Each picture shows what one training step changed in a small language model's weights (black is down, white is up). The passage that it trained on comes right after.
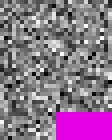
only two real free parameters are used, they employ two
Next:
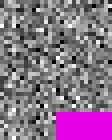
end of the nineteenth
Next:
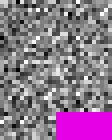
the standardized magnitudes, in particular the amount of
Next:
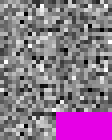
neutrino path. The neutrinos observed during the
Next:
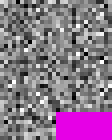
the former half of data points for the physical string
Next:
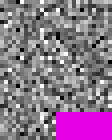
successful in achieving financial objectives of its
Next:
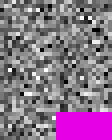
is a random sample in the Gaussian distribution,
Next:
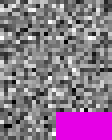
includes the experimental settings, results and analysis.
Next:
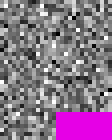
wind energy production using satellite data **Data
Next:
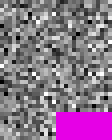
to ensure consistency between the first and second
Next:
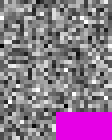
are given to the junior surgeons for
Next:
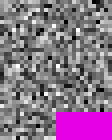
Green-Gauss cell based gradient
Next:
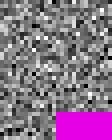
120 variables. %The GTD is
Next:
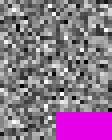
al. 2002, which includes many technical details
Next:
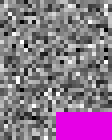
through the years. This article describes the
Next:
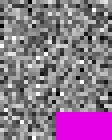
barriers of outsourcing.
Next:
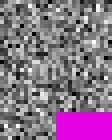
discovered HESS sources identified with
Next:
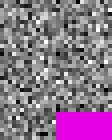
to overcome complexity and uncertainty in
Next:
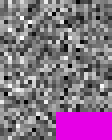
linking on Wikidata. One
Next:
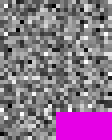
context of Hall equation. The magnetic flux of the
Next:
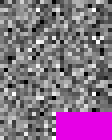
equation \eqref{refl} (Equation
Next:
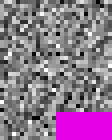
authentic hadiths report that the
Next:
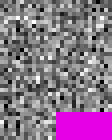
the developed model in a pilot process evaluation in
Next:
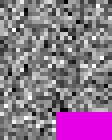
cross-platform deployment and distribution
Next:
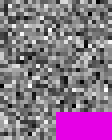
to the $Ca_2N$ plane and
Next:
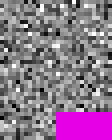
strengthening their intention to return.
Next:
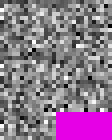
1997 and is based on the MISTY
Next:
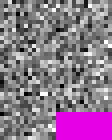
will also be shuttered. Therefore, in order
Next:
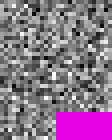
domain names, and it shows the number of
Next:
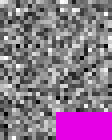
and Engineering: B, 149,
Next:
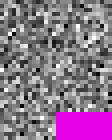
render such trades uneconomic.
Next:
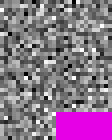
presence of spin glass in the lattice.
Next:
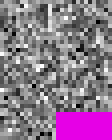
task. Inspired by these works,
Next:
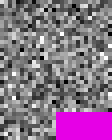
$(k,q)$-core of the
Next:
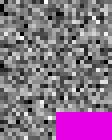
and \( y \) (with \( i \neq
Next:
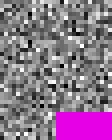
to a pig for simulating the situation of
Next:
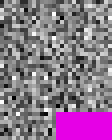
can be seen in figure 1, which shows the variation
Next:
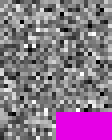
because of its small size and its performance is better on
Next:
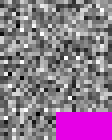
solution of ammonium nitrite
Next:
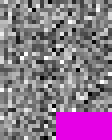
begin their analysis of post-mortem
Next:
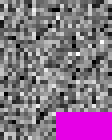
imaged using an inverted confocal
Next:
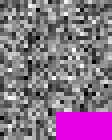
is concerned, this limit corresponds to
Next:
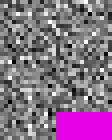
T-method combines regression principle
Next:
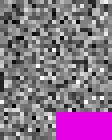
where they exit or enter the spacetime.
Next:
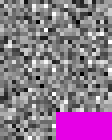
more than one report per link per 100
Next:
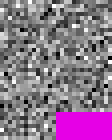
potentials, $\delta$, exceeds the
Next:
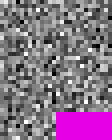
the current bot landscape in software
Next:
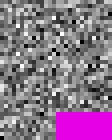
audio-visual content that is
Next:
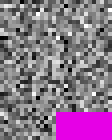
factor in the $[\omega_l,
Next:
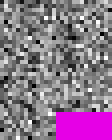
healthy, nitrogen-deficient,
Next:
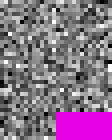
this coordination are relatively stable, and
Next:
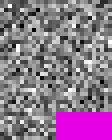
higher than that for dwarf galaxies. The difference
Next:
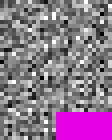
pairs hereafter, have been successfully
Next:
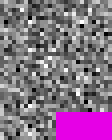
Janis Alnis for helping to
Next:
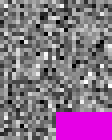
Statistical works of this nature are not
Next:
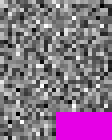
of $M-1$ linear equations in
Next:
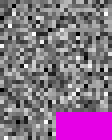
and DP-GMM models were allowed
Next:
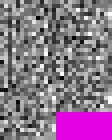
are connected with dotted lines to open
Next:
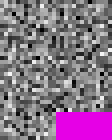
tested over a limited number of nodes in an
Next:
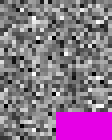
securely stored and strictly used for
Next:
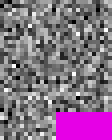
and gaze information conform to normal
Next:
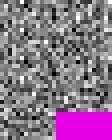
the baler that collects the bales
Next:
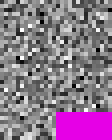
to the teeth during the alignment stage of
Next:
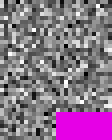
Namibia 1. Introduction Copper is
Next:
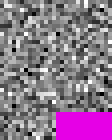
than treating these elements independently, firms
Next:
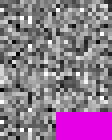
without much regard to their own sensibilities
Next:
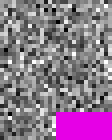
Results are expressed in a net increase rather
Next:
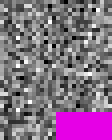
principles density function theory calculations performed on the
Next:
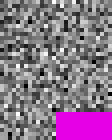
$W E$ is the wavefunction of E
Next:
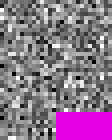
scientific papers have been published about the
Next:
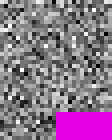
the reference, the result again being a FCI
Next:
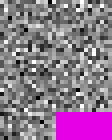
per minute.“ It reflects the
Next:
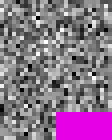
used by a project. Although this rule
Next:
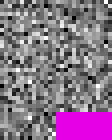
Interest There are no competing interests between
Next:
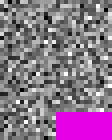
label the family (the sum over which
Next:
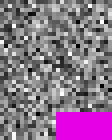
much smaller than $J_1$ in magnitude,
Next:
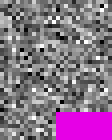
between age and self-efficacy show mixed
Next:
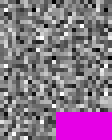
considers government expenditure as an
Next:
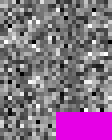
in physical order, using the regularization introduced before.
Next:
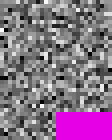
and $\langle \Delta v^2 \rangle$
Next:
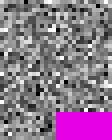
will extend the adversarial-training
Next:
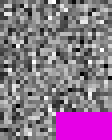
threshold at pre natal at tropics with
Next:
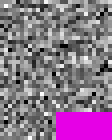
and chaotic binary sequence expands the
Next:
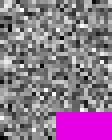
and absorption of X-ray and γ
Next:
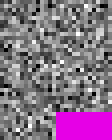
above procedure (2) stops in either of
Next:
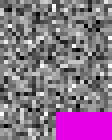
type screw cleaning equipment
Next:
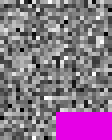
the created medium is intriguing,
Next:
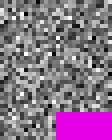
empirically differentiated from existing models.
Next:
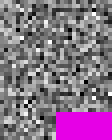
of anisotropy and curvature on
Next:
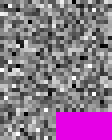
the edges of the PDF have a peak
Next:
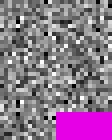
1). Peak values of thermohaline
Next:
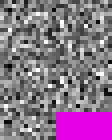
envelopes and small-scale disks around the
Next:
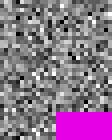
by the student or just needs to study the
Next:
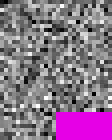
reflection properties considering an interface between a simple
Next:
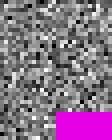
decay region in shaded in green. c)
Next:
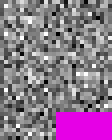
A rancid taste often begins
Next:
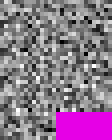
leaders, and instructors see technology as
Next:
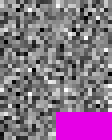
\bibinfo{journal}{Phys. Rev. A.}
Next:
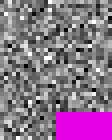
approach to the Moyal-star-based
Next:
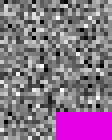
community (note that we also use $k$
